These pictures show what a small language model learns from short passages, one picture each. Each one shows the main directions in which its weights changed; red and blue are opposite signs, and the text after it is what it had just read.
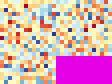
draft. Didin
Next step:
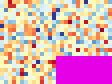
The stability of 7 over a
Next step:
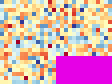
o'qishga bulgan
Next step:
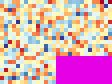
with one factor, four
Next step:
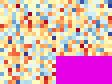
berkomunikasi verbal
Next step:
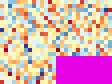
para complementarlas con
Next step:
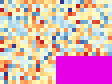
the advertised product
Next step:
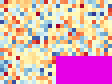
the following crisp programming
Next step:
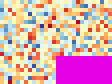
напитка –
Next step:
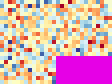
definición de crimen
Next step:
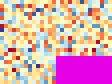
were used. Key
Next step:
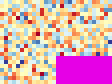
researchers and technological drivers
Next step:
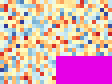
N° of accesses
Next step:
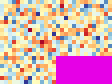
sodium sulphite have
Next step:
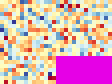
methods Our study is based
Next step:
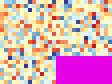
направлений культурной
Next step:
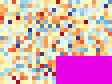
for using the EPR
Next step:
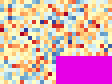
ve antisosyal
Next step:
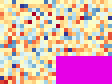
reflected by a double
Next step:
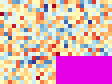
bo‘lib qolmoqda.
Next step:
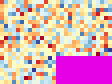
water quality), civil security
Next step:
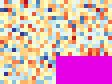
information about a particular object
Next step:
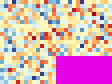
separately from each other.
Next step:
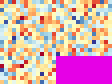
en el juicio oral
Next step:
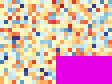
and (b) show the
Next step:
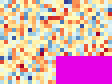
representa a ação
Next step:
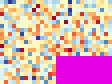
will nearly double from
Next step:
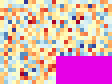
of analysis and utilization.
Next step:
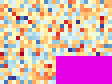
and science, IEEE
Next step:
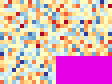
ёш авлод
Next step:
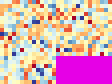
and influence their intention to
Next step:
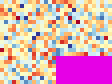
and taken into account in future
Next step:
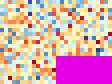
the proposal. However,
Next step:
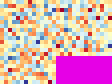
interesting. Being able
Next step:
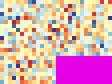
and made coherent by
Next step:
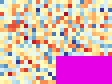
etganligi bois ular
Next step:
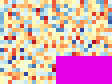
homework, the
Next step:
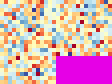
along the FRP metal
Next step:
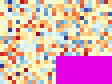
системы позволяют
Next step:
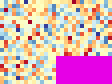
chemical composition of leaves essential
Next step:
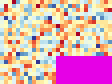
з технічного
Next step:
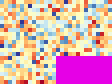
2 kategoriya
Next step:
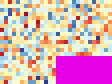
Se rechaza,
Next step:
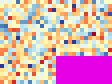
erosion mitigation
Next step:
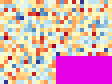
corporal debe ser
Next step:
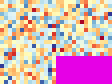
Институт русского
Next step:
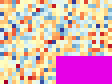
aparece em alguns
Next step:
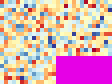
structure has no relevant flexural
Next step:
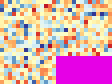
Labs relate to
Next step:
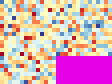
pelo Código
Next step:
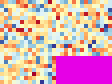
the ecological complexes of
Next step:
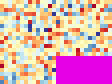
cooling demand, indicating
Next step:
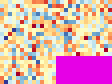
be achieved by using an approach
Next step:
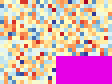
to a lack of blood supply
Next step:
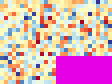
dan karyawan yang
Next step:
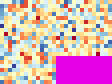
reason for selecting this
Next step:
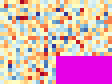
inician las labores desde
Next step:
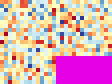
the efficiency and dynamics of
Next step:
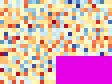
O'zbek tili
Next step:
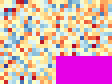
common therapeutic approach
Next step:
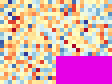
terms of pain,
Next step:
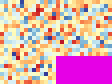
interés para favorecer la
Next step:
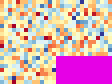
no alternative variant. They
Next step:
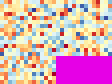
на личностни и
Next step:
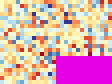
detected in patients of the
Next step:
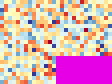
/or establishment of
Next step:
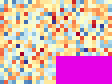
non-live inputs
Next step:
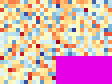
to reduce of their mechanical
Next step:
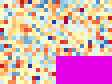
a significant period of time
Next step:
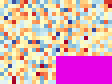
to be significant risk factors for
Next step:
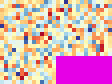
where E_m and
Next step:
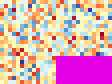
836*, American
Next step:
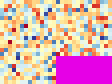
осей конструкции
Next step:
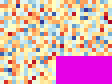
X_2 – активные
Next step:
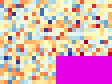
być podmiotem
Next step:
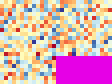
estratégico para que a
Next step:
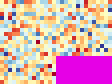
complexing behaviour¹ which
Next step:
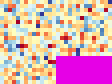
with increasing steps, and
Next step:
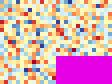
access tokens.
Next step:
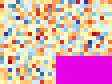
(9). The following solution
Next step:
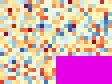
O‘tib ketdi
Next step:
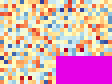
da Constituição Federal
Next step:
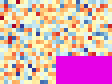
middel vormt
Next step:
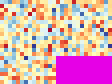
the first moment of the
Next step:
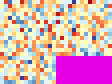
Co-Funded by
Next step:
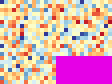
in the neuropilar region
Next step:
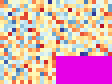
assistive technology;
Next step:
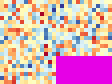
variations from a single
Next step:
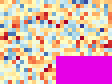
The main European doctrines
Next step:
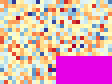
and slot assembly
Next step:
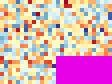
The product can be sold
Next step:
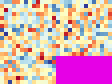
science to modern history. We
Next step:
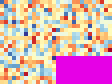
que les dispositions de
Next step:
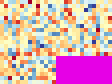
загроза та
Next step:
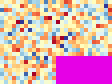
method, the method of
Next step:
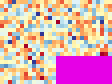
sociedade. A partir disso,
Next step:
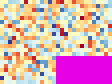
hisoblash uchun natija
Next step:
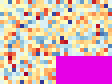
20 m e distanti
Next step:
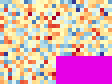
different battery materials.
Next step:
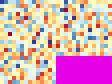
yang diberikan juga
